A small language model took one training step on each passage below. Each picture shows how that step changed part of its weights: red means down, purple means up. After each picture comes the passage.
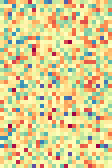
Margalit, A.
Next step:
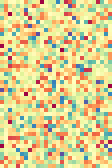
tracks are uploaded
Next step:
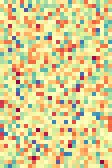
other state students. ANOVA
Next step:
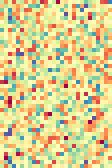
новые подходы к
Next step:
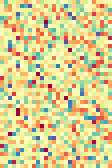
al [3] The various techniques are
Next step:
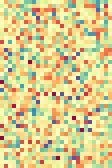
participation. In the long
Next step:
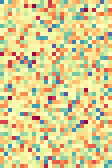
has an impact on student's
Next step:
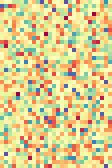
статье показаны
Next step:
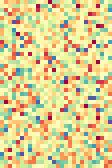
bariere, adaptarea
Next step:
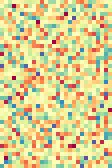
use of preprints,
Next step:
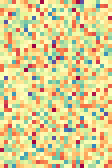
and communication technology (ICT),
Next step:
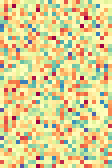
mais aussi, de plus en
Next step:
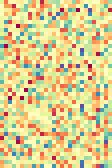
per the standard microbiological methods.
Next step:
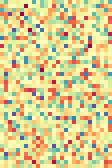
personal interests. Consent for
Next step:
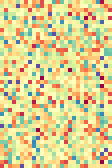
de octubre de 2022).
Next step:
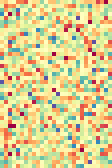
kishiga qo'yilgan
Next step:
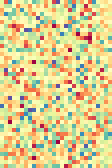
coherent and durable scientific
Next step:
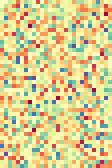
- Yulastika,
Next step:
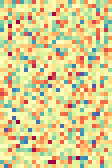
by these young male
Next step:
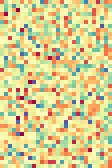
respecto a recursos o
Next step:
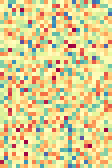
by *Nilaparvata
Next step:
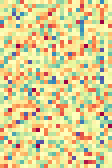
we dig more deeply into the
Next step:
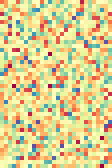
to mitigate potential impacts
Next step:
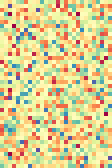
score analysis showed that the
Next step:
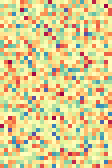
and in 10-20 years the risk
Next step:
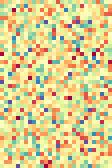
U. Buur, R.
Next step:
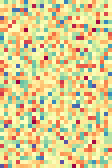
sovereign debt rating
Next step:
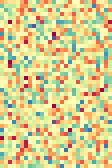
measurements. The plots shown in
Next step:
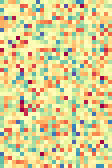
Internet Media Types.
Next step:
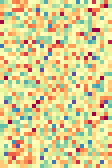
reklamani tashkil etish
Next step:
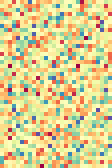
Shu munosabat bilan,
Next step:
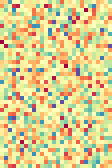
шлюб як союз
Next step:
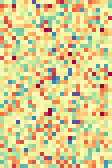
crónica o hereditaria
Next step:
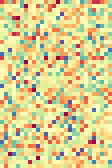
acronyms Acronym
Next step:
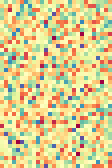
planning strategies. In this regard,
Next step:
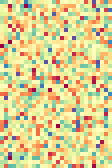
with little modification
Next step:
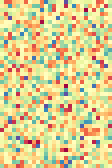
for wireless sensor networks
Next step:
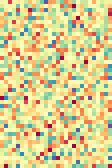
for protecting consumer rights
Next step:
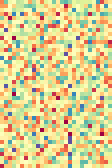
эҳтиёжлари ҳам
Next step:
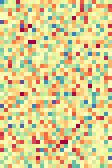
considered as the pioneer of
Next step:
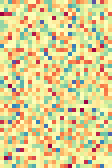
was arguably more effective than
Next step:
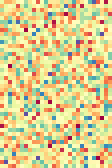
as well as elements of
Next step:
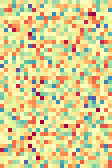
overall potential impact of the
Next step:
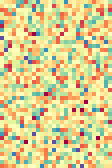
to economic growth by transferring
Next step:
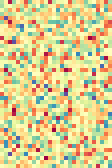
РКН в том, что
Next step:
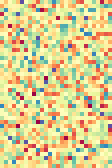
needed to put the
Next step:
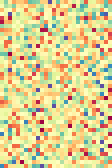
bo'lib, uni amalga
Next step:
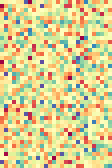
ITS USE IN
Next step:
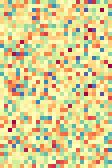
implants and surgical
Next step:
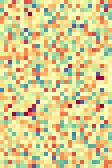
of 14th group periodic
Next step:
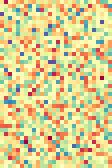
de abordar esta problemática
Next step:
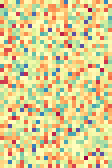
делают изложение
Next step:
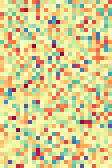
and physiological changes of
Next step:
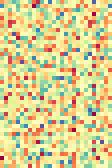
untuk pekerjaan yang
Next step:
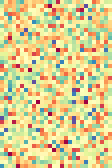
to the first one. Since
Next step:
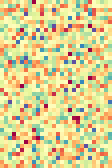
of the oxidizing agents
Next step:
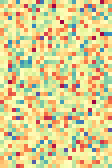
ensaios clínicos.
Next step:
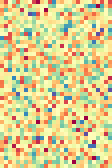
the processing of personal data, with
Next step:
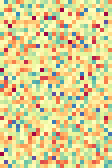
in education. Although the
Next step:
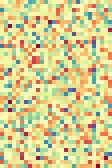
birgina imzoda
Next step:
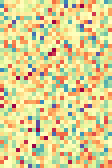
qizi Toshkent
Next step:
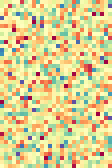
del gen codificante del
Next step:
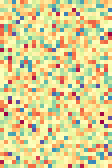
why people may engage in
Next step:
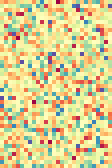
Defterleri hep
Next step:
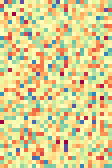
the intervention should promote
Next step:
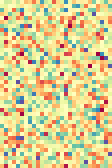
тушуниш ва бу
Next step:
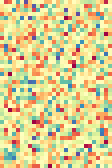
third category shows that
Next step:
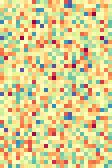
strips, which can affect
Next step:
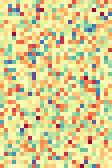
Agriculture and Health,
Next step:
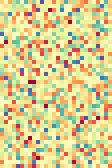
only way to escape from this
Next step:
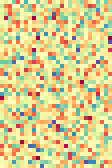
and Application Programming
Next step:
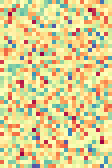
готовности возобновить
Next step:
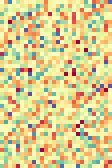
Nala Deepening
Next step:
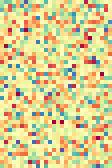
of the main inductor
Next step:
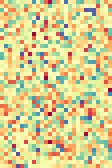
розвинути спалах
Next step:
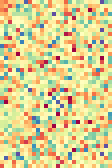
court should consider indigenous
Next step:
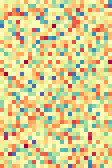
este vital. Și
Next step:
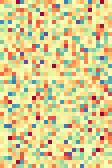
уроках языка и
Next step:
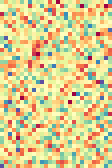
sun exposure. 34
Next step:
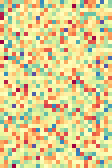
of Fenton process on treatment
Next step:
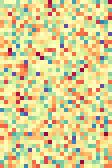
Marcos, nos prestaron
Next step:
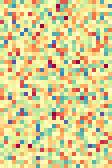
for building conservation
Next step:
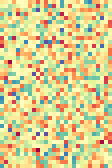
age group. INE
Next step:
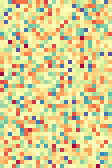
mauvaise connexion
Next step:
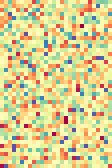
some light on different sensitivities
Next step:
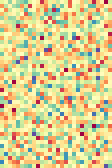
Zeiss Jena 2* y
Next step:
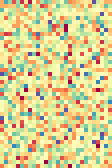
moeten we hiermee
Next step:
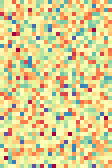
these standards. Services are
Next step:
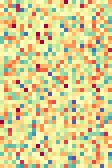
dynamic modulus of
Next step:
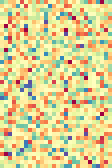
it is infeasible to find
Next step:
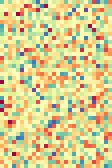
развитие инвестиционной
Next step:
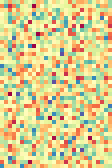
ratio, $D =
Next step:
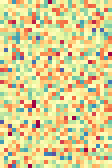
по инкассации,
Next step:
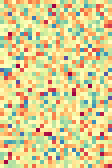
the past. - The research
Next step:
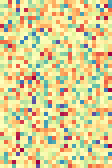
илм-фан ва
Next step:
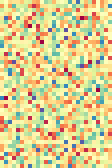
dispenser air minum
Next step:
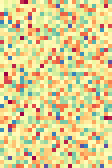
Prayer, Holding up
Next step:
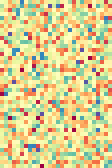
the end of March, the area
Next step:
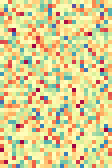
the logo placed on various
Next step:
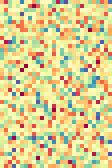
siano stati centrali
